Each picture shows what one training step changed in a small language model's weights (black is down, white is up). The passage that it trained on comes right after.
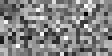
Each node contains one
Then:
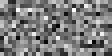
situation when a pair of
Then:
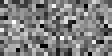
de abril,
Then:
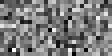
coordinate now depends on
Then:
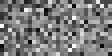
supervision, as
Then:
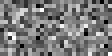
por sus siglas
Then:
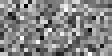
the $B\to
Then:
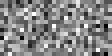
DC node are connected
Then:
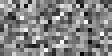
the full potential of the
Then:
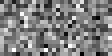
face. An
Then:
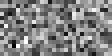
for example repeated iterations
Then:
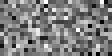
\Upsilon =
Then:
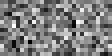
on the coupling parameter
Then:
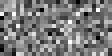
condizente a
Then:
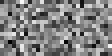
of the generalized invariant
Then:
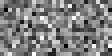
compared to dipole forms
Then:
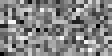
2 — 3 marta
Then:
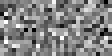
Our sample is highly
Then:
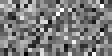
the deterministic realm
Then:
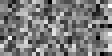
policy and practice around
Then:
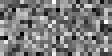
characterized by a radial velocity
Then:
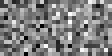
de custos:
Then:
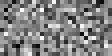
upper cut-off has
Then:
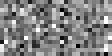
GAMA regions
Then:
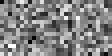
of a large field
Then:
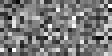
mengikat para
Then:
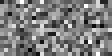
of generality in assuming that
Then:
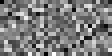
over a noetherian
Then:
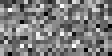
quasars) to
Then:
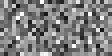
todos los profesores
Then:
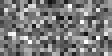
a cura e
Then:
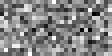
This gives very strong support
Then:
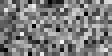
a free module over the
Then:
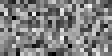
study a class of
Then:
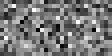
que permitem
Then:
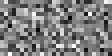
could be useful to study
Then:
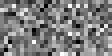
gesehen mit
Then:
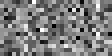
solutions at least locally in
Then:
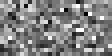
the proof of the
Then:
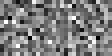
sobre todo en
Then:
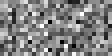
conveniences this part
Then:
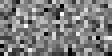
appears sufficient for atoms
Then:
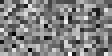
each music
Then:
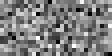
has been provided in Figure
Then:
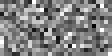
longest time cost.
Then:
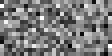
calculate the prediction accuracy based
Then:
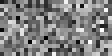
be the cone of this
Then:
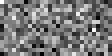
să fie
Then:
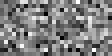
where the axis ratio of
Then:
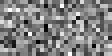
$S$ add to
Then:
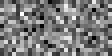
sanoq bilan
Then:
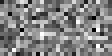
of $\Gamma $ under
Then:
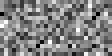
Furthermore, it is clear
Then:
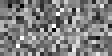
Um novo
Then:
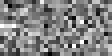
In particular, on the
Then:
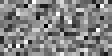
it. In particular,
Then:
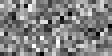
the future star formation.
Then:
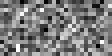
identificada de la
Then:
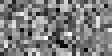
onto a linear actuator
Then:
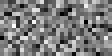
on $\nu$, below
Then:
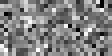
(DCF)} Since
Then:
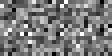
affected by the
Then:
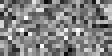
power and the fixed
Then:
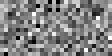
are given by \bea
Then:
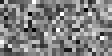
systems. Our focus here
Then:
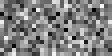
Hamiltonian simplification,
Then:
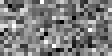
In Italien
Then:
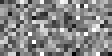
of basic relations of the
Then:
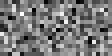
bolalarni ham
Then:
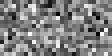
a technical lemma.
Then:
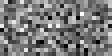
years of professional experience
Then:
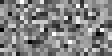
of the following form:
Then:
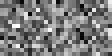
University of China}
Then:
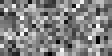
a}$. With the half
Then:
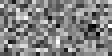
large number of events.
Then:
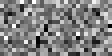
other hand, according to
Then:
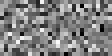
at its local or global
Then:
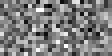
ranged. Thus our
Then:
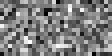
often more complex and
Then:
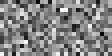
{The {{Collected
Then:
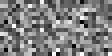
sum appearing in
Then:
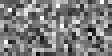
highlights and
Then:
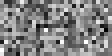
and the incident wave was
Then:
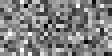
its simplest form,
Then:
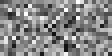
which the approximation error is
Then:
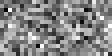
weight $4$
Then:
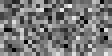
sociedade em que
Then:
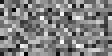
compute the total energy
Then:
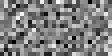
to other iron
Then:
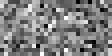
what we call pulsar
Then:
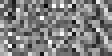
used to fit the data
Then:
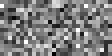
formula from which the
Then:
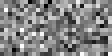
is the largest dataset with
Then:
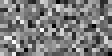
tends to push
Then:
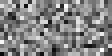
the common value of
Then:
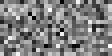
and Community
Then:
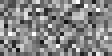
grid, larger physical steps
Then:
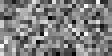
excitation in the plane
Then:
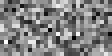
year was the successful
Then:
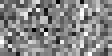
string loop. The physical
